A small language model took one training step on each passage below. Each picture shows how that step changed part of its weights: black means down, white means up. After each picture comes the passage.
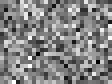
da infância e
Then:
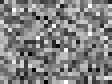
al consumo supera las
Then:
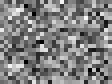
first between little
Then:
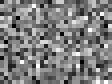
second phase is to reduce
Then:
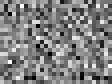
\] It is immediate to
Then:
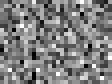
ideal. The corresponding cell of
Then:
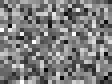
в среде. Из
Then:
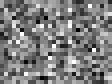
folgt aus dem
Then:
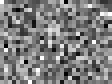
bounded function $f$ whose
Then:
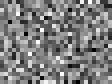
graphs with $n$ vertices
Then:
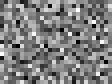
is optimal in three dimensions in
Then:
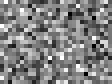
\textbf{whp} a
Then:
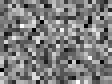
vectors in that basis. A
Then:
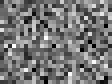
паузи, а не
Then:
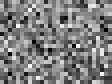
darajadagi bilish
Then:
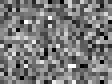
Su punto base es
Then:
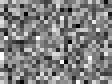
of $r$. On the other
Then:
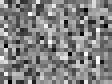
Since $f_q$ is
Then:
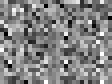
n dan dengan hanya
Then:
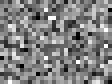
adoperano solo il
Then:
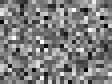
This type of perturbation
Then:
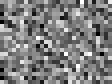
\cite{SH}. In
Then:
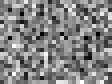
прочности образца
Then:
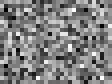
Nichols algebra of infinite
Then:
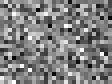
уларнинг 536 таси
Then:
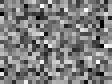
direct over te stappen op
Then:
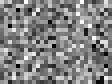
\mbox{for all }
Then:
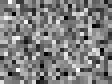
First, we provide a
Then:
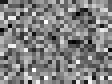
Carlson's theorem}
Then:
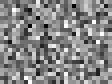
Haagen niet
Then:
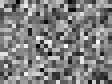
\vdots \\ -\beta
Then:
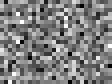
geen eenheid van
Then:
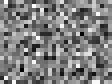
We have reasons to
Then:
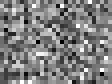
etiladi. 1.
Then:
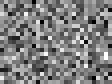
formulation and informal formulation
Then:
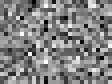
diminuição de
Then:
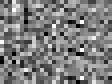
para menos, porque
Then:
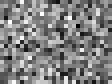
beberapa peserta
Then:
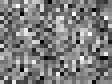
we have then that the number of
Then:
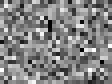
follows that $(0, \pm
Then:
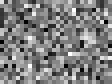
by the following procedure\\
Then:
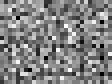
de compléter ces
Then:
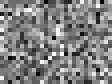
matrix $A[p]$ has
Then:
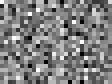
Aminur Rahman and
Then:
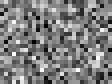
să știi
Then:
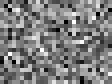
yang dilakukan,
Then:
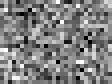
le mystérieux
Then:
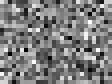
spring discharge is
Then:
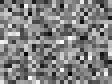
Patients with mild and
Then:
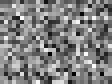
impossible. This fact is
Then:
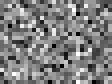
orders. As in the previous
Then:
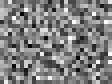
Every Morse decomposition
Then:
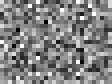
{\bf Exact solution to a
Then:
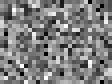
o mesmo ganho de
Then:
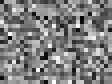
alla fine. Come
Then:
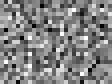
Following the arguments
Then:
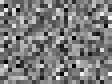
підхід; - методи
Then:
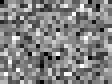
Here we find an analog
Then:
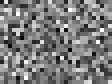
du siège, se
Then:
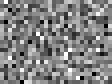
цирроз каби
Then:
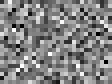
and the remarks before
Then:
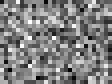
bo'lgan yerlarni
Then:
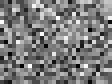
va prospektsiya,
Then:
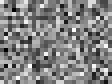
to the inequality $$ \text{\
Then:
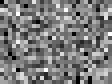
section 2 states basics
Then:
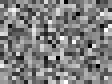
rational Hodge structures for
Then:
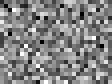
penal por lograr una
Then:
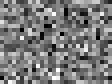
utilizar os recursos
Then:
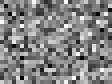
as to minimize the number of
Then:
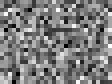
ring which is an Artin
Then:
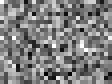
respect to the dyadic
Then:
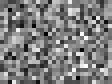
in (6) approximates to
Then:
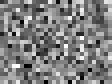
Strecken, in der
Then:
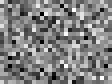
gaplarni aniqlang
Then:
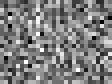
densidad intermedia y
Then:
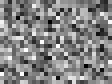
sheaves on the
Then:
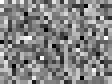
$\Cal T$ has
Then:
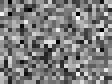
statistical aspect of
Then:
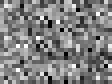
follows: \begin{eqnarray*}
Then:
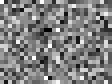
> 0$, we have by
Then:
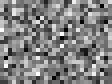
in $\det (A-\lambda
